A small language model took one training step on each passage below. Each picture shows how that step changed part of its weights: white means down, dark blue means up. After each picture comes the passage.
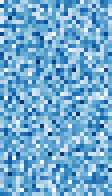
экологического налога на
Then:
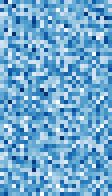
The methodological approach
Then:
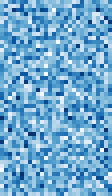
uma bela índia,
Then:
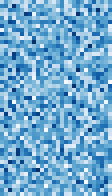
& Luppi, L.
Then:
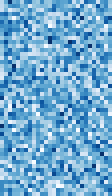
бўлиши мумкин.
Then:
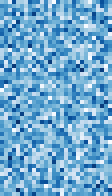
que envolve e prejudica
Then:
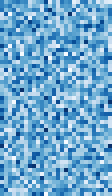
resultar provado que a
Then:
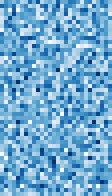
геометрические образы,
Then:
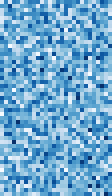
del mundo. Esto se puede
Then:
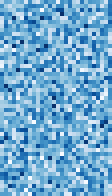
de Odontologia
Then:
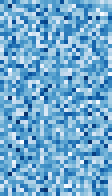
особым правовым
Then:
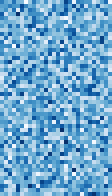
heritability of ocular
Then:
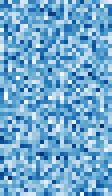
faniga oid nazariy va amaliy
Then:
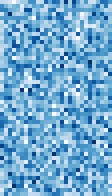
los dos. El médico
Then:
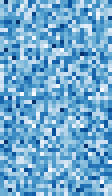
puedan tomar conciencia en caso
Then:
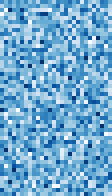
yaratilgan arab tilidagi
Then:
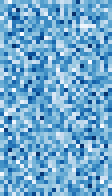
condotte sono stati
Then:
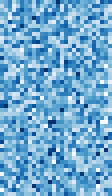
Yuldasheva F.I.
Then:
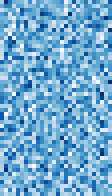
of translation theory].
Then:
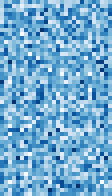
الإعلام لغة
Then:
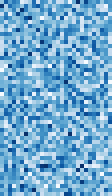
qobiliyati va uning
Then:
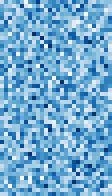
secara analitik yaitu
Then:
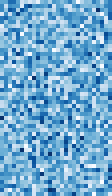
of employee job
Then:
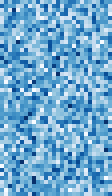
реальної практичної
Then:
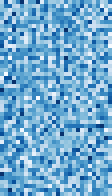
vez que, as novas produções se
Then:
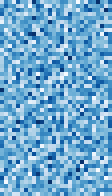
o‘rgangan va so‘ralgan
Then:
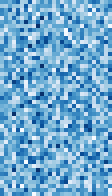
kejahatan semakin
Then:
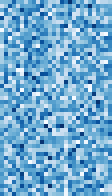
elektrodlar usuli,
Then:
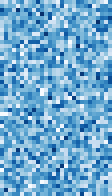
DGAEP. Cálculos
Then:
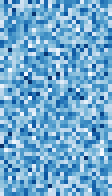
habilidades digitales en los profesores
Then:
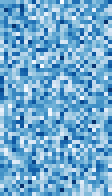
da época, a perspectiva
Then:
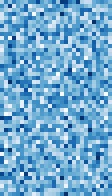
Республикаси Олий
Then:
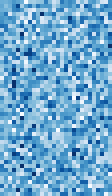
no sabe si sus estudiantes están
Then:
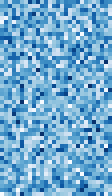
cuando se orienta a
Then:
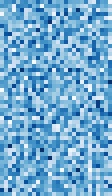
asar ustidagi ishni 1919
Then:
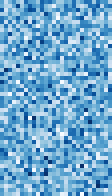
tili darslarida axborot
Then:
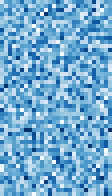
or different? A global
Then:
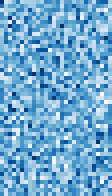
SUN, G. The impact of
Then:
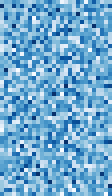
el desarrollo sustentable del
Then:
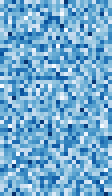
biomarkers in diagnostic
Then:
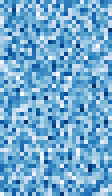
область визначення. У
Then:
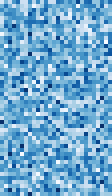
است، لذا برای حل
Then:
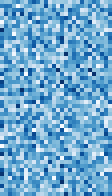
e o comportamento crítico de
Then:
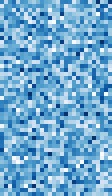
G'azzoliy g'oyalari
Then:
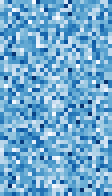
мл бўлгунча
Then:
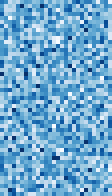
shuni ko‘rsatadiki,
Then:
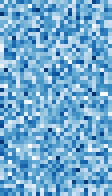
доставлено лише 36
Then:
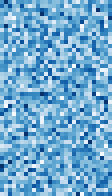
joriy etish, fiskal
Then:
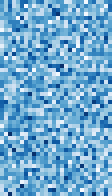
ko'rsatdi. Ushbu yondashuv
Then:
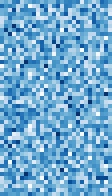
организм пробиотики
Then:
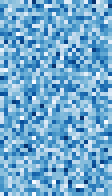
emadigan bolalarda
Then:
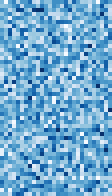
qo‘shdi. O‘rta
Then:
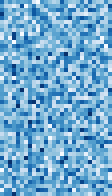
para prever o crime de
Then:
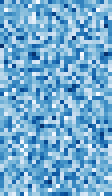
Los hechos a juzgar
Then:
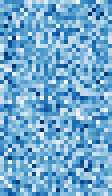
риск нарушения режима
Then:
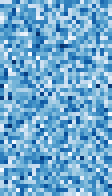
қабул қилиши ва
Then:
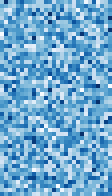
balance-sheets of
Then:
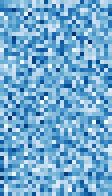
apresentava uma ideologia de
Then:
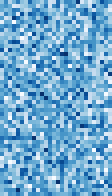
de su hijo, mediante el
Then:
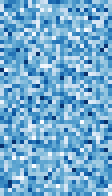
iki örneğin
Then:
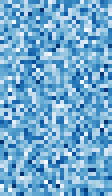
a cuál adscribirla
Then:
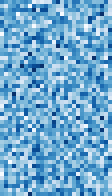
comunicólogos Osmar
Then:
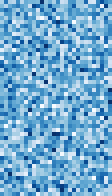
de trabalho no futuro. O
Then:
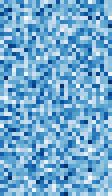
the panel “Soft
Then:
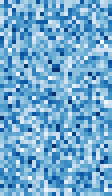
ahamiyat kasb etadi.
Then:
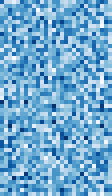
que promovam uma Justiça mais
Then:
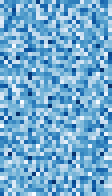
объем выборки не
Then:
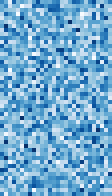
actividades atentan contra el
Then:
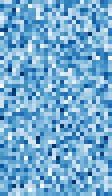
қўйиб қайд
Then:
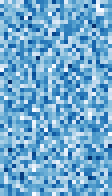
iniciativas son fundamentales para
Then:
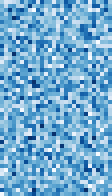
Hamza Bozkurt*,
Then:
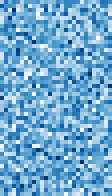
тобто використовувати
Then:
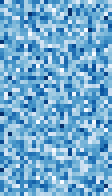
memiliki arti bahwa
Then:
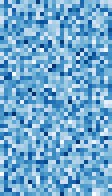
ahamiyatini ta'kidlaydi
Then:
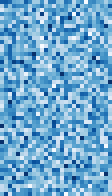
«узунлик», татар
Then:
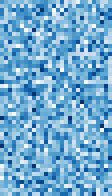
Os povos indígenas
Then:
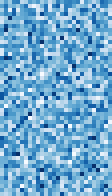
багато століть,
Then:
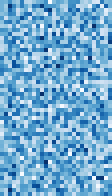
evento tradicional, pois é
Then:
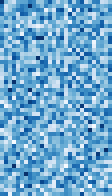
uning o‘zgalar bilan
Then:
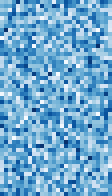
15. Шухрат
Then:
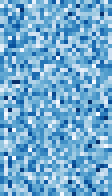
соатлик оралик билан
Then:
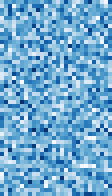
el CE no mantiene con el
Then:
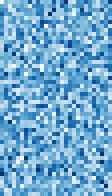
Does Explainable AI
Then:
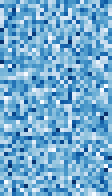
ва мамлакатда
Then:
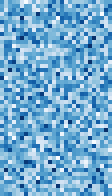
aquele que as meretrizes
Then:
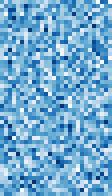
próximo. Trabalhos
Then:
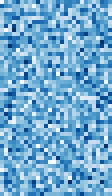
kabi fazilatlarni targ'ib
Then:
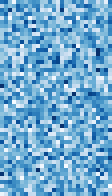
Sosyal Bilimler
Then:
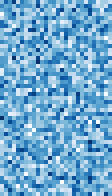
sasaran. 4.
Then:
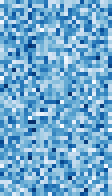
em absorver, processar e
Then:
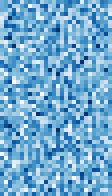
декаді травня)
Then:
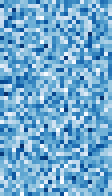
человека Нукус,
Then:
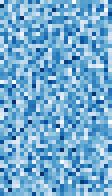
Completar a partir de lista de
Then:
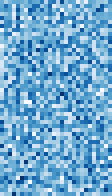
zid bo'lgan holatlar
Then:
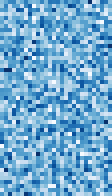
ville de Bouaké
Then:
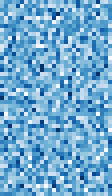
се објашњава
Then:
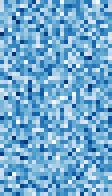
xizmatlari 25 turda 3.
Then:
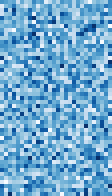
interpretar la creación literaria de
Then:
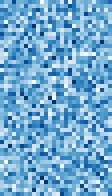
conducta alimentaria de
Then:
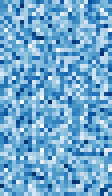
yo‘nalish berish,
